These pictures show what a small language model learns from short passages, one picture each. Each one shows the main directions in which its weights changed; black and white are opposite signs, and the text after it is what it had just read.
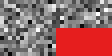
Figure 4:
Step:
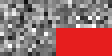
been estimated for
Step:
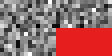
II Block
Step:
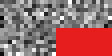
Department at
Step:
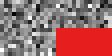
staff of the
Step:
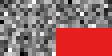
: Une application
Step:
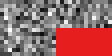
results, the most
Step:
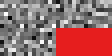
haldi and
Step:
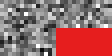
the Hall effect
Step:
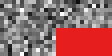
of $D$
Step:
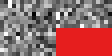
Note that the
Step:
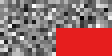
the same as the
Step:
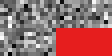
on specific sector
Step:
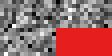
the related result that
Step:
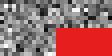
bases, and
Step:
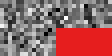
da relação
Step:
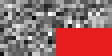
a geodesic
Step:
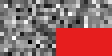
identified with the
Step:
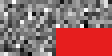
cómo y
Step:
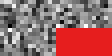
expected to
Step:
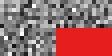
three sheets
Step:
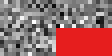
can be analytically
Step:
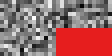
A nevelés
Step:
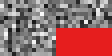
terms of the
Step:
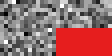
some variants of
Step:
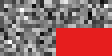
the set of
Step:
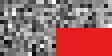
be interesting to
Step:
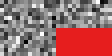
and assistance
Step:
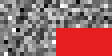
of justice,
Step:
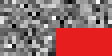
few facts
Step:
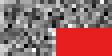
context, let us
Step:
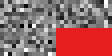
analgesic properties
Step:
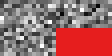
The performance of the
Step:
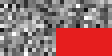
growing 11
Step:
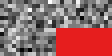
different complexity of
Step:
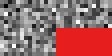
plants such as
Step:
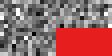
uso no
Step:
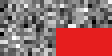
to exacting
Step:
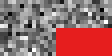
в себя
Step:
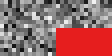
to that which is
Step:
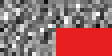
people, causing
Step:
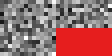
be red
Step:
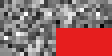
relevance spans
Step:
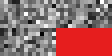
the strains
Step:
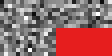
the domain of
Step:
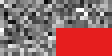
avec un
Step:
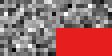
for NS1
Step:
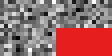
to be intended
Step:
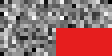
paper, we will
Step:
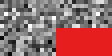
semigroup generated
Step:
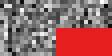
addition of the
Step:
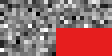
amount to
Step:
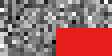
Below we
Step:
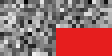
and international
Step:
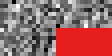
del estudiante
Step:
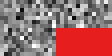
are three points that
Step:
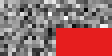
va unumli
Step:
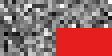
at each x ,
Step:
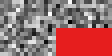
and delivers
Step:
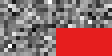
the total circulation
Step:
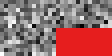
na queda
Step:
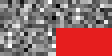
of settling
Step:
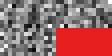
extended mapping
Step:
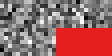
classes. The standard
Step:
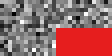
and established the
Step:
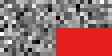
so far within
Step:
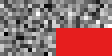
concentration of
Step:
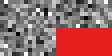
la esencia y
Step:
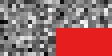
aceite de
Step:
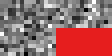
as follows. In
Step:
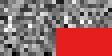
study the following
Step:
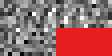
you the
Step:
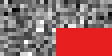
be totally
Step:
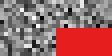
one). There exists
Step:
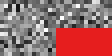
without detecting
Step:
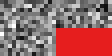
magnetic potential
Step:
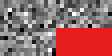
local investment
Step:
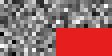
country. The
